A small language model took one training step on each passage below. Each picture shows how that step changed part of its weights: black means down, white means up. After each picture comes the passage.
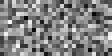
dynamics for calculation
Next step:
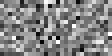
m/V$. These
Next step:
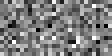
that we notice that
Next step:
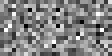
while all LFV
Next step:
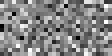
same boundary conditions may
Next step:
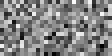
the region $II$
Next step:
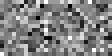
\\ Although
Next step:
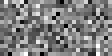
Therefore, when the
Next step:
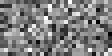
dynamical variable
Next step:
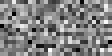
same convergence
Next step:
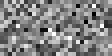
the fractional
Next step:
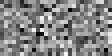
south directions
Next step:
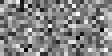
strongly restricts
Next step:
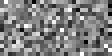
and direction of
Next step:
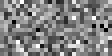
the first term, the
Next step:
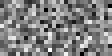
in the TR
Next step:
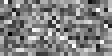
where each state can be
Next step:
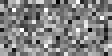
here; the numerical
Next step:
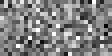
equations that goes well
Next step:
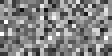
the ansatz
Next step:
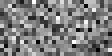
properties of thick
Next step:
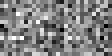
factors in a
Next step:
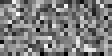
expected to be higher
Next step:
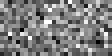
relatively large.
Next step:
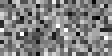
(red) at the
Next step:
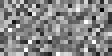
the error event
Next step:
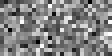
and sustaining
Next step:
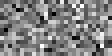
It also correspond to a
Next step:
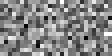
HDF a
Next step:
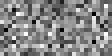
suppressing the
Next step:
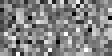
For the experimentally
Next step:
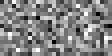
glass for some time
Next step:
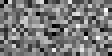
true for both
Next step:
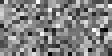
mixtures in
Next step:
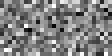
for Industry
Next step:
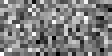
and random variables.
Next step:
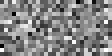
electric dipole
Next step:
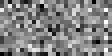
to much higher
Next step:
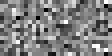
be done on
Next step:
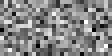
surface brightness distribution
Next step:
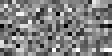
systematic contribution due
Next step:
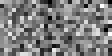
atoms and
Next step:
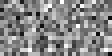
Higgs mass and
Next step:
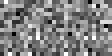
of Physics and
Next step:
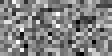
vertex connects
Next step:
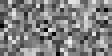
model is realistic.
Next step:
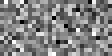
The results show that we
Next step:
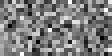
that independent information on
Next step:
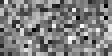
is again obtained
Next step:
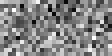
all legal
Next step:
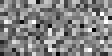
rate. We choose
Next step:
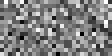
The code is obtained
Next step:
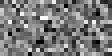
hold for standard random
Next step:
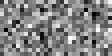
is a need for new
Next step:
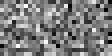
they also do not
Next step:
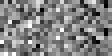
should focus on
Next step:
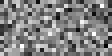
leading to various
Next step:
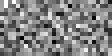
time derivative of a
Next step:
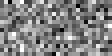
using a classical
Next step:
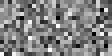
into account in
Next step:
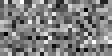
using the SHK
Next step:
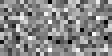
a result, the
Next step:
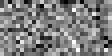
to the approximations
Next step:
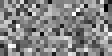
the ghost and
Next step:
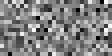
A proof is
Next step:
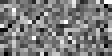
be that, at finite
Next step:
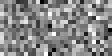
a pinhole
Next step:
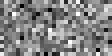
our system can reduce
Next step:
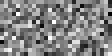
diverse sources of
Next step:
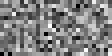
commute with
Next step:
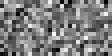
of stellar clusters
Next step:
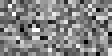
material its energy
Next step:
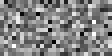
asymmetric, less
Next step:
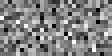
started from the gauge
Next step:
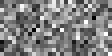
acceleration with
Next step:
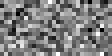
of the induction see
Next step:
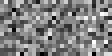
where $c$ is
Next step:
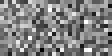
matter particle decay rate
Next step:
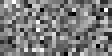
computed directly from
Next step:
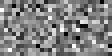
gets the
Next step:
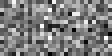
constraint on the possible
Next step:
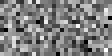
Given a quantum
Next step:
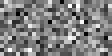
of dark energy},
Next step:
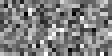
of China.
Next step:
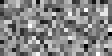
above. On the
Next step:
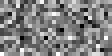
with a giant
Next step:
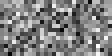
estimate, with a
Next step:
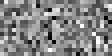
$g \in
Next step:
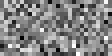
the area of an
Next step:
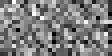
a function of the
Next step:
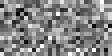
of an external
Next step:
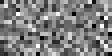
view what is
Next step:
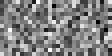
at the papers by
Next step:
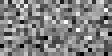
This drawback
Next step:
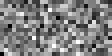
quite consistent with
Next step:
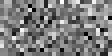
Masses are
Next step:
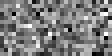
than $E$
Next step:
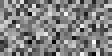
the sequence of
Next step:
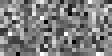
aided by
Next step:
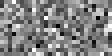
well (QW)
